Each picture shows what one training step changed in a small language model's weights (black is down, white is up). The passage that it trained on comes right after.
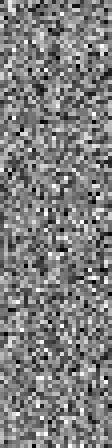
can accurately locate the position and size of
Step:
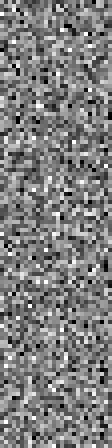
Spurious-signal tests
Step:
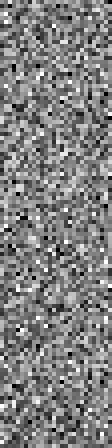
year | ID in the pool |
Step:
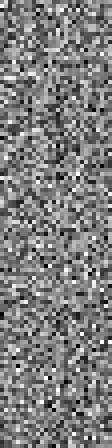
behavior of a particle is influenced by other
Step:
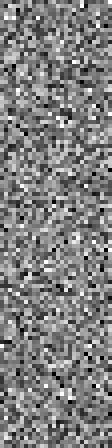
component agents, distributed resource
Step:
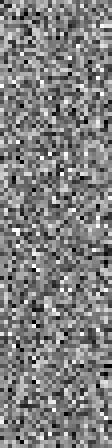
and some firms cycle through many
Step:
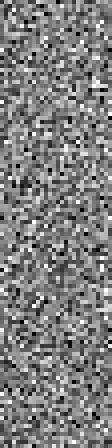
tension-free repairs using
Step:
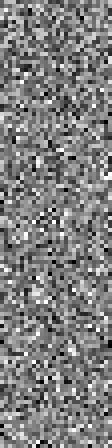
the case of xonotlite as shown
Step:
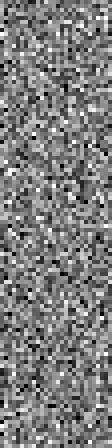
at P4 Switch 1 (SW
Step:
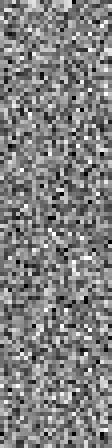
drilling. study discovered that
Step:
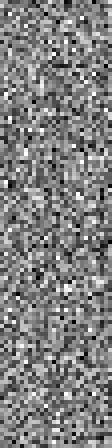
pretreatment. This can be seen in
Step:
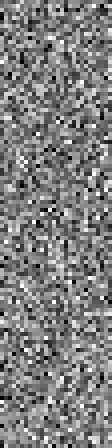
capabilities as a sign of the resurgence
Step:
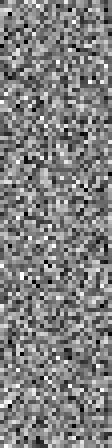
greater than zero. In this extremal case
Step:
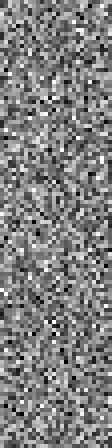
for the node instances is created, as
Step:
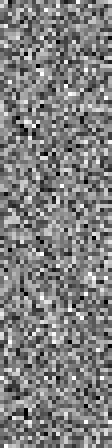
was as a physics education research tool. The results
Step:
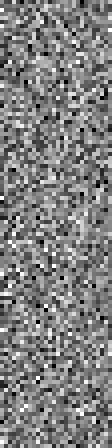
- ADB (Asian Development
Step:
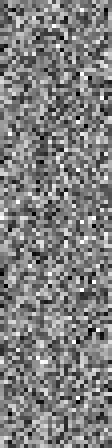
post-Newtonian gravitational terms up
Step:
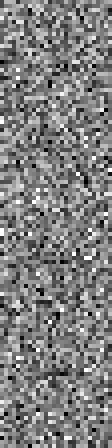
the electronic structure of CNGS and
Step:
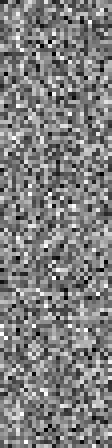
and solving their corresponding macro and micro
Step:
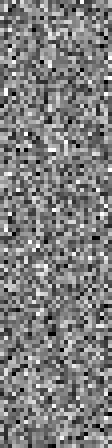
introduction of the Dirac bracket to
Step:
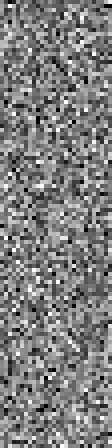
middle and low income countries.
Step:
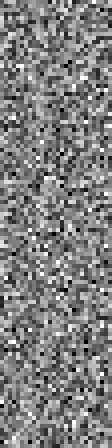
Nanjing Normal University,
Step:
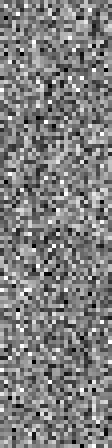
interactions, involving only left-handed
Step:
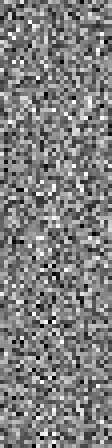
information about the full theories like the coefficients
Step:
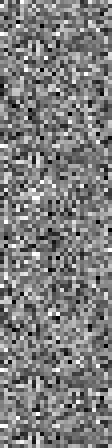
and a vast panorama of
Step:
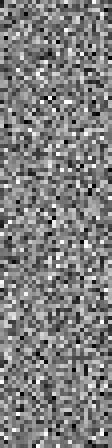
high values for modeling the growth of
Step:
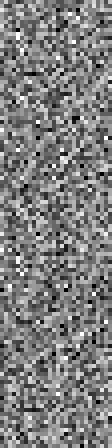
Thus,} we study the asymptotic behavior of
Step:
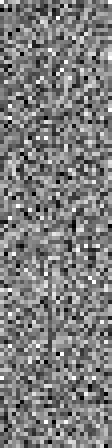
future. Keywords Open science,
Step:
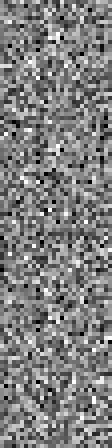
combined by a summing amplifier to
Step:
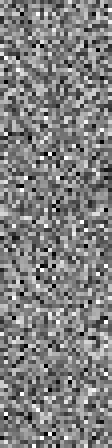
The time dependence of the relation between both
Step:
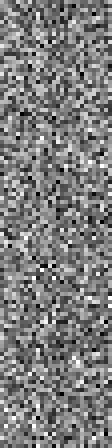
the magnitude and phase of the matrix elements shown
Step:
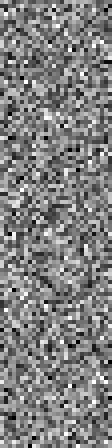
mol) was dissolved in 90
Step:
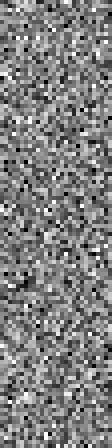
concerning binding energy and decay width up
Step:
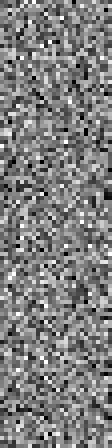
more original within the framework of fundamental
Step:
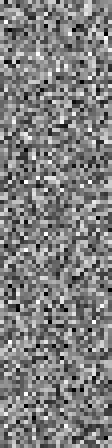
also applies to other identities. To
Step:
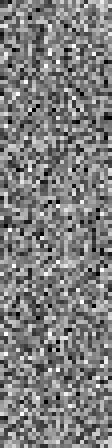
was exhaustively extracted with
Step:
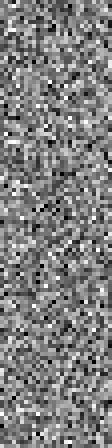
with the same multiplicities as in
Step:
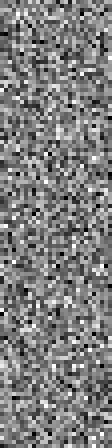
difference regarding the states that 48 fall
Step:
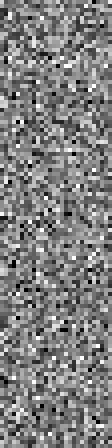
higher area of Tapi basin in
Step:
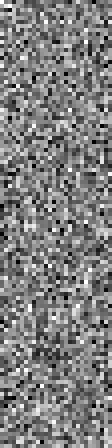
her through loss and trauma.
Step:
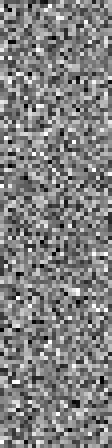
Biol Macromol*
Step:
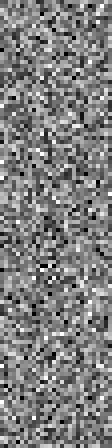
for the LDA (left) and for
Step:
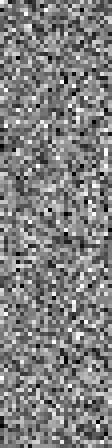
lines for $\alpha = 0.08$
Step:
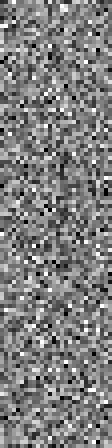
as time increases. The above discrete formulation
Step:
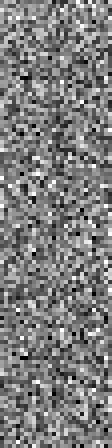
\langle\langle \eta_V
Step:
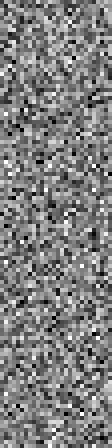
shortcut learning. All predictors are
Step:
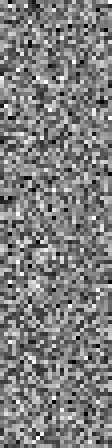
minutes and 5 who warm up less
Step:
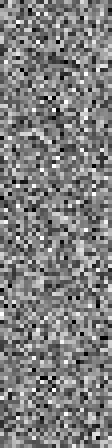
of the field is on the order of $L
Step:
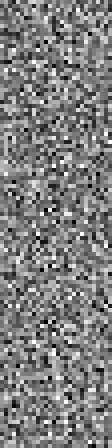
way to improve the quality of education. Such
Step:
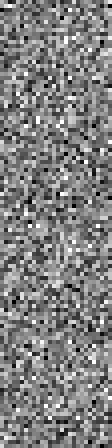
situations with my students. I'm
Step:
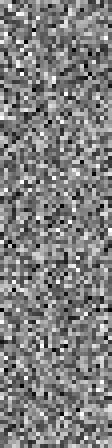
microbial enzymes in zinc
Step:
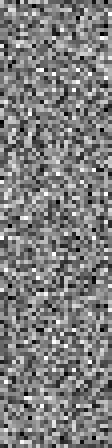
“sneaks” in a second probability
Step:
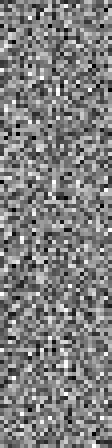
idea. QY, ES,
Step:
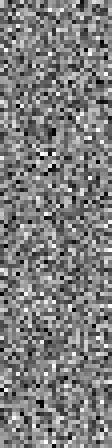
using the standard CIA opacity description of
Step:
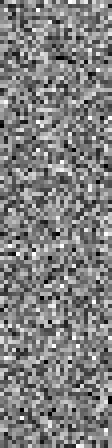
challenge for Germany/the
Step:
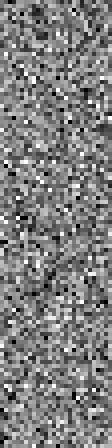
cover; Slope stability; Cover
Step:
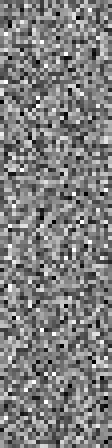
was significantly lower in cows fed with
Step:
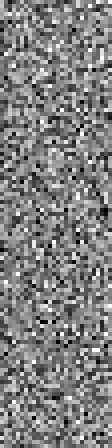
during the current study. Declarations
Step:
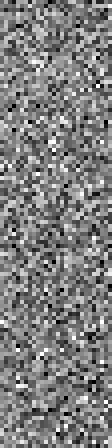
reuse point with an emphasis
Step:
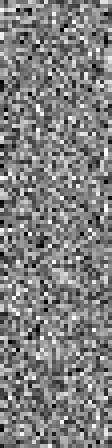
$S$--transformation on
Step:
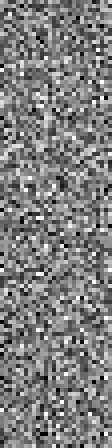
higher in the group environment than outside of
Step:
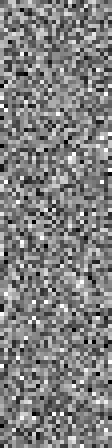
In Figure 1 we show the low-lying
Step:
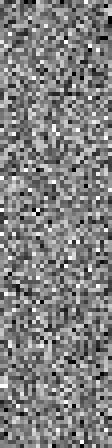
Telemetry Analysis on
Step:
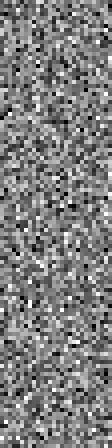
from solubilized RBCs
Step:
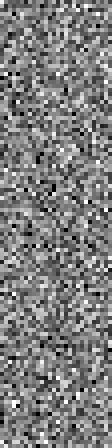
quantum thermodynamics at the equilibrium temperature
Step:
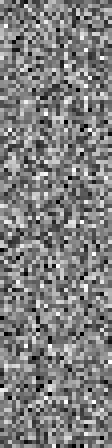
a complicated mathematical expression is often
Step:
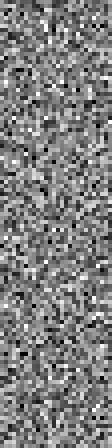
green marketing practices. 2.1 The
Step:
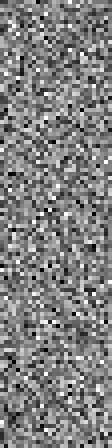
upper and lower boundary of the band gap in frequency
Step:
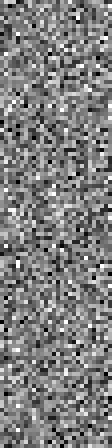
¹ kgVS·d
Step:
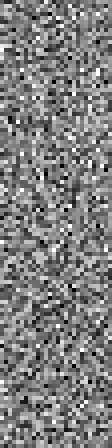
Gleitbewegung -
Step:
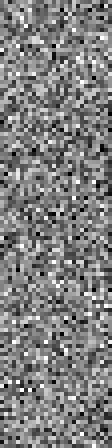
\sum_\lambda \int dE
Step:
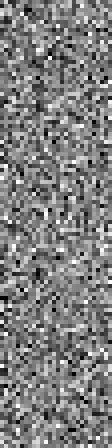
glutamate (6). The
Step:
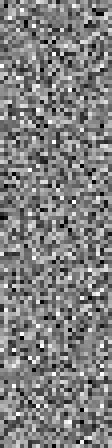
of the acoustic and SPF signal
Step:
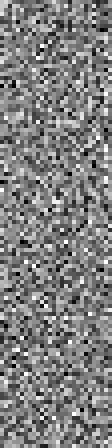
towards QI initiatives in the home health
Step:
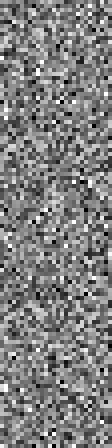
to reproduce the ideal results and therefore
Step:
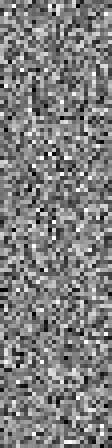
optimizing the sum of squared errors function
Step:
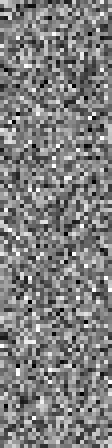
analogously to how $\rho(\mathbf
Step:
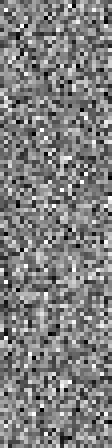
investigating how different individual characteristics (such as
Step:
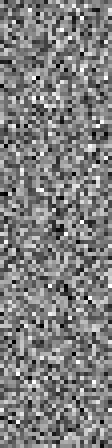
the following proposition states that equivalence is
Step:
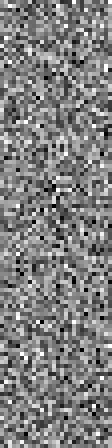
reliability, which ensures the equality of
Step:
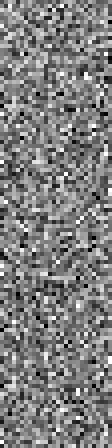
Online Learning Clustering
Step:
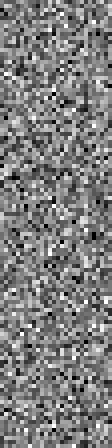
to their own health, the fact that
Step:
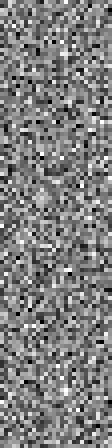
on the observed residuals. Then we
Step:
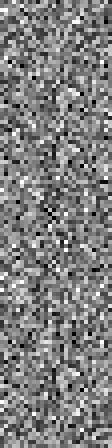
leads to an reduced hole diffusion length as
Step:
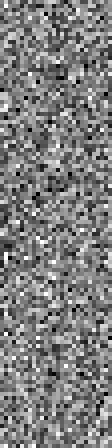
focus areas include corruption and governance
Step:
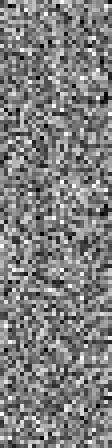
history of malignancy.
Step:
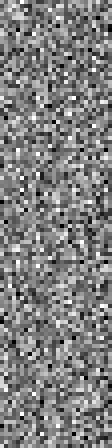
to sequencing effort and read length than
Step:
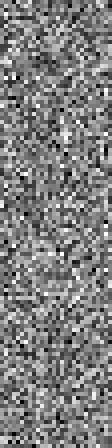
YOUNG's moduli
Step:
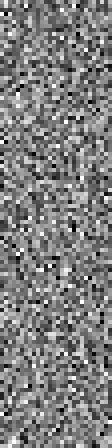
integrating these findings into school curricula and
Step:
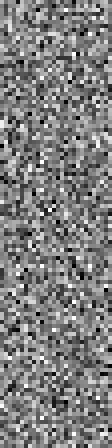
previously benefited from any funds or
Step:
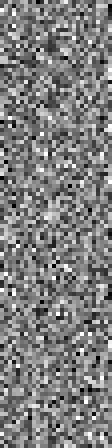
planning & control) on the relationship of
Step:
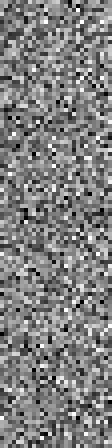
models can reproduce the present situation.
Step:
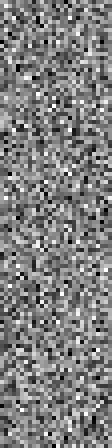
health systems and realist evaluation analysis respectively, including
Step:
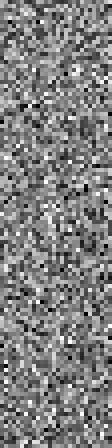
surface active agents in the growing
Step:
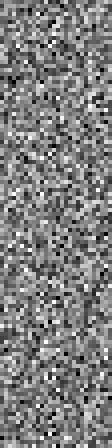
and the analysis of these equations in the
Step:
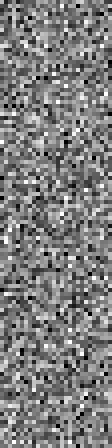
joint. Shear yield of
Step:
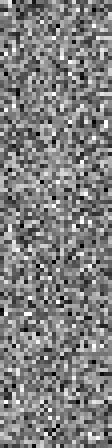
observe each other and discuss their
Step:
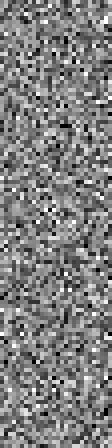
will be proportional to the {\em
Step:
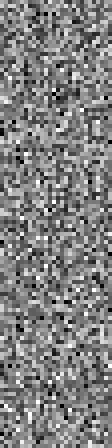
time period, and it is around this time that
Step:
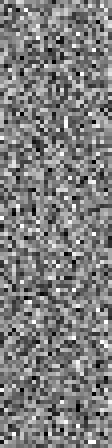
offering certain advantages. Evidence
